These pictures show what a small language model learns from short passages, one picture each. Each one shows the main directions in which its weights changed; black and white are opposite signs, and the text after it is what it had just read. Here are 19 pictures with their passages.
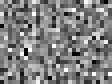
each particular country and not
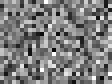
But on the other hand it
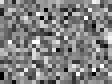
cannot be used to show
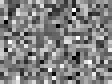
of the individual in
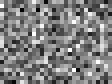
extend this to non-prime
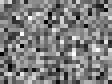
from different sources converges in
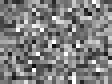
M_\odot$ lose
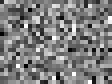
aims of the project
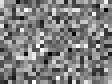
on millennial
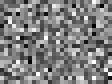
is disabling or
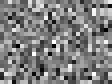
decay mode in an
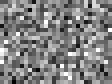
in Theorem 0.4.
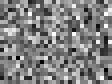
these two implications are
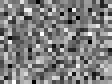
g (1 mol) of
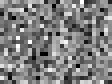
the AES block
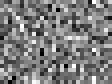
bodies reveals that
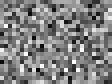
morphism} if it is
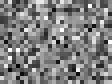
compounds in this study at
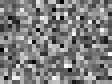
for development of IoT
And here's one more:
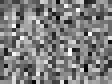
angular momentum
